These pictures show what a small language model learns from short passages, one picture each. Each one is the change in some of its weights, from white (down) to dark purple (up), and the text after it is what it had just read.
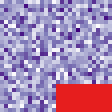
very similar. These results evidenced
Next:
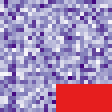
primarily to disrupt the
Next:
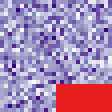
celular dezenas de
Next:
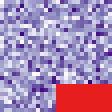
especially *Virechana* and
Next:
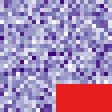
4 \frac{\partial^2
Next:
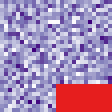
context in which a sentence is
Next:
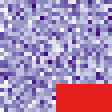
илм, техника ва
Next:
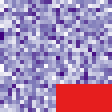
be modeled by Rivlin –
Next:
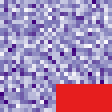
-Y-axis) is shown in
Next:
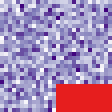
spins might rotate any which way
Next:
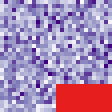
berib, piyoda
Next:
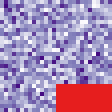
needs and fulfilling
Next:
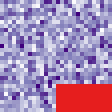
letter we will present thermodynamical
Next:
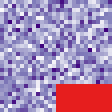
silymarin (80 mg
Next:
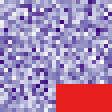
Tibbiy terminologiya
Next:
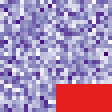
GAUER, G.
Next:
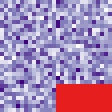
promotion through transformative
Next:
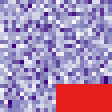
neglected Pauli
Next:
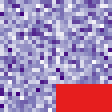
between trustworthiness and
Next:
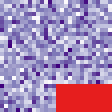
and reducing environmental impact.
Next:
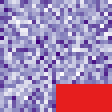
ZIF was prepared according to
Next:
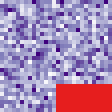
iqtisodiy geografik
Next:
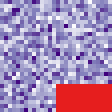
\alpha^2$. There is no
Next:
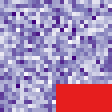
one component can be estimated as
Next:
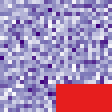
only a very small decrease for larger
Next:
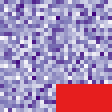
вақтда вояга
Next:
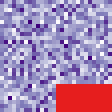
We can safely assume this is
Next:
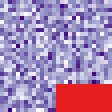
história da implantação
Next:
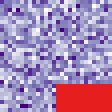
Cite this Article: Ali
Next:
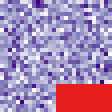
and increase the bulk density, since
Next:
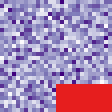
is more or less similar to those observed in
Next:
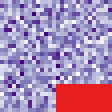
sa kaniyang isipan.
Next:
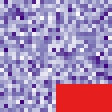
research assets and practices in three
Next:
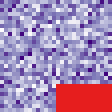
П. Драгоманова
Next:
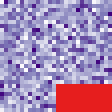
operators are physically irrelevant
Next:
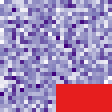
of Newton-CG iterations
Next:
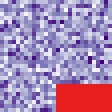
the matrix $I+V\Delta$
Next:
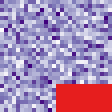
que o sujeito transita.
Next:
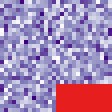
recovered from the matrix
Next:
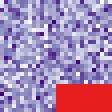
causes of GI bleeding
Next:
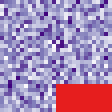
aus allen Nutzenden
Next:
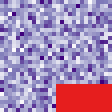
\quad (26)$$ By similar matrix
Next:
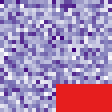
of the bare molecular
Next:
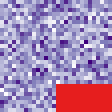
follows: - (1) The
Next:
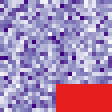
will be asked general questions about
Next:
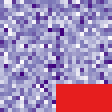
we believe that the phrase
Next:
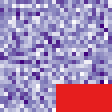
pick-up diodes, for
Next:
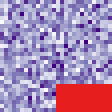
col politeismo e col
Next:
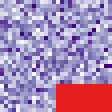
adolescence. To do this,
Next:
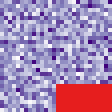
field) was rotated by an angle
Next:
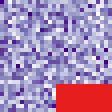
Tal y como ha quedado
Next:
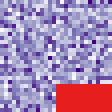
fraction is negligibly
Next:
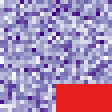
survey, b) link this
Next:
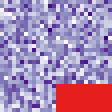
organizational culture in the observed organizations
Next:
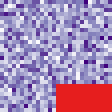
there is a considerable variation in the
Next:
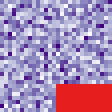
add more complication and thus more
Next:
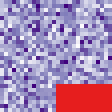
can be provided these fortified
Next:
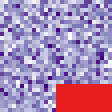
defined as a superposition of relay operators
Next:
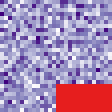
apothem $R$, as
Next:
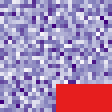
$\Delta G_{mix}$ and
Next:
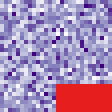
for forecasting air
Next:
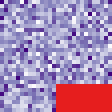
розвитку їхньої
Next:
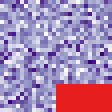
with a path, an order $N$
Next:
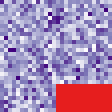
Hund: „Was ist
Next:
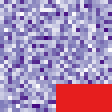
dilakukan perlu
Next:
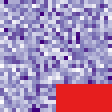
of William & Mary,
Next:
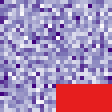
are shown in different line styles
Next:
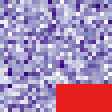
using additional data from archival medical
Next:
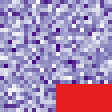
Aras, A., Türkan,
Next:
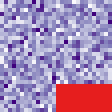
proposed methodology leads to a more
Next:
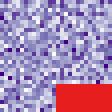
a significant and positive impact on economic growth
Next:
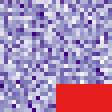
productive device to create new
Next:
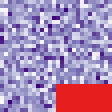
suv o'tini kultural
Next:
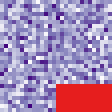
ilg‘or ilmiy
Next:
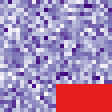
for a lower value of the binding
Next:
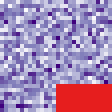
layer(s) and output layers
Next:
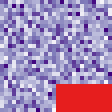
to oligarchic growth already
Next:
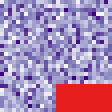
e doutorado) em todos
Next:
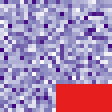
houve mais uma readequação
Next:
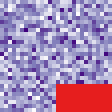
Kahlhoefer F and
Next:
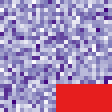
PDMS. Following exactly
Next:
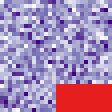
tridentina (Fig. 6).
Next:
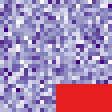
was maintained by purging
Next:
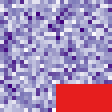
has a large kinetic energy, the
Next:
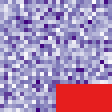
polished aluminium foil
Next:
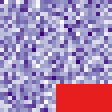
systemic approach according to build a systemic
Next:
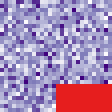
algebraic operations
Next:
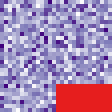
the parameters of the models E and F
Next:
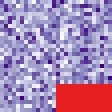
and wellbeing ecosystems of
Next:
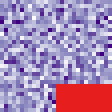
felt it necessary to
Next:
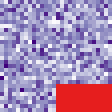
процес його переходу від
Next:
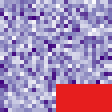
(BJW) theory proposes that
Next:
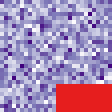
фокусируется на
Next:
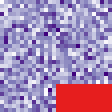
score of those patients in Combined
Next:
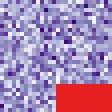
and composition we first interpolate
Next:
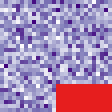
демонструє, чи
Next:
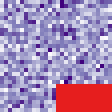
exchange coupling that could be used as
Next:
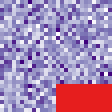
menyarankan agar
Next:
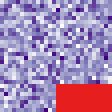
nas duas obras, quanto
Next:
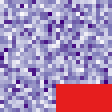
the insulator-type. The results
